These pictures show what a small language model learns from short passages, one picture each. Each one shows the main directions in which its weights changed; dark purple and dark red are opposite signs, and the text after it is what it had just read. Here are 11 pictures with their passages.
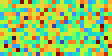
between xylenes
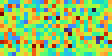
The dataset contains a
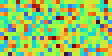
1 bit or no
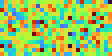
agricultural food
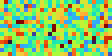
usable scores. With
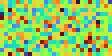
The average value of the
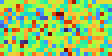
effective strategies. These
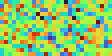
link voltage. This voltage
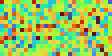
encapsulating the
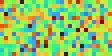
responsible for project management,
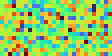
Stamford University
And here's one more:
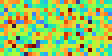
libraries. No
